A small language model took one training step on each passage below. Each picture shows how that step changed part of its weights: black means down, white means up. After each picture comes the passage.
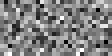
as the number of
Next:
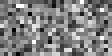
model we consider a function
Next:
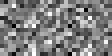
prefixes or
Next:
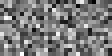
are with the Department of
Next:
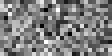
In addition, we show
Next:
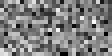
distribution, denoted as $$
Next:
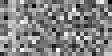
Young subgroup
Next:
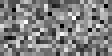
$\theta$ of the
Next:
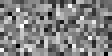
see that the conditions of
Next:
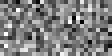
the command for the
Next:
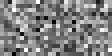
is verified by a short
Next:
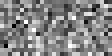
(5) is trivial
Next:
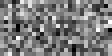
the right side and then
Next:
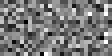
part -1. Then
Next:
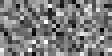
thus finite. The
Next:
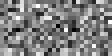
by $D$ the
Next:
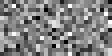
lexicographic order
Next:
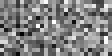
made invertible by a very
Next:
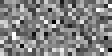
sufficiently large. Therefore,
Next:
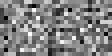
upper hemisphere
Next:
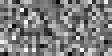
\wp metric is discussed
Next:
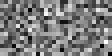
efforts emphasize
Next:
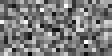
Sloane and
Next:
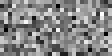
such that $$ |\xi
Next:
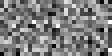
not simply connected, these
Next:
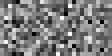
then employ the Fourier series
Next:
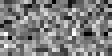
We discuss algorithms for the
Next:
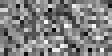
knot. We let
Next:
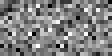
geodesic $\ga$ passing
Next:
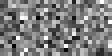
of dynamical systems by
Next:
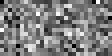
include dimensions that are neither
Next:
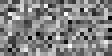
dimension $6$, and
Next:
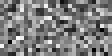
For $1\leq
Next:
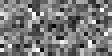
online efficiency reduction in
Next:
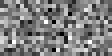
inductive step. To complete
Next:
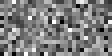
can start by expanding
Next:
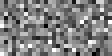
by an order of magnitude
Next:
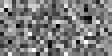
\mapsto fX,
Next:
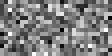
showed that such a family
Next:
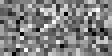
is injective if the residue
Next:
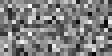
closed sets, then it
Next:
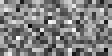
the classification, we know
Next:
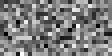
in $\hatP$
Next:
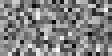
a compact aspherical
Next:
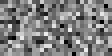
and $R_\theta
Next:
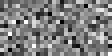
uniformly in all sequences
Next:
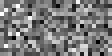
Starting now with
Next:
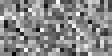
is easy to check that
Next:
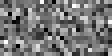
right asymptotic behavior so,
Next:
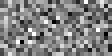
\newblock Springer.
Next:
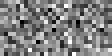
family. If the intersection
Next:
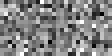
interpreted as a measure of
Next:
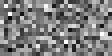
Universitat de
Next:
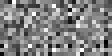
which by definition of
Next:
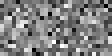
examples of simplices with
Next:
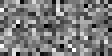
created world,
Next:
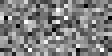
rules. It will be
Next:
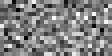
Let $n\geq
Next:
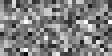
Table 2 call into question
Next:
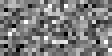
schemes on a uniform mesh
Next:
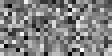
which is an upper triangular
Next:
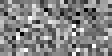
of this section os
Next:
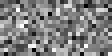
applications of two types of
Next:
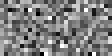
graph $Q$ with
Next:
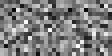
of multiplicative chaos
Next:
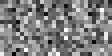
and there is a
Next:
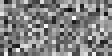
depend on $A$.
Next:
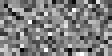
the following type. Let
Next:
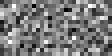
$v$, see the
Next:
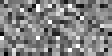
Thus, we have
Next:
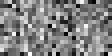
are not greater than
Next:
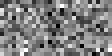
class of $H$
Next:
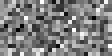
than the usual domination
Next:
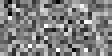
When one considers this
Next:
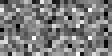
both of the following
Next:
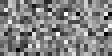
{\it Monotone
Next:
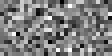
replace $x$ in
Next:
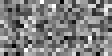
a root at the point
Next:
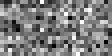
apply the result of
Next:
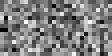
this will be natural only
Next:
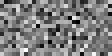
number of twos in
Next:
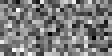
the monotonicity, yields
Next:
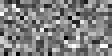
Therefore, for $s
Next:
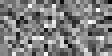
only if there exist
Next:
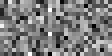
creates a column vector
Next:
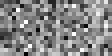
of the canonical central extension
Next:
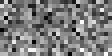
in this paper is carried
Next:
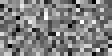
is that the cycles
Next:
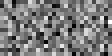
and then, by the
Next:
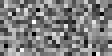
and payouts
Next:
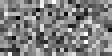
and Katz that
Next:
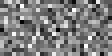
the following two cases.
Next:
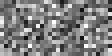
fix two positive integers
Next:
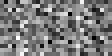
a reduced model of the
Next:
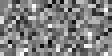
a bounded open subset of
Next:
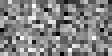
In this section, we
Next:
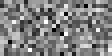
injective. And because this
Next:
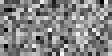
$\ell$, such that
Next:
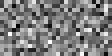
a prime power, then
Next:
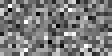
pair of vertices:
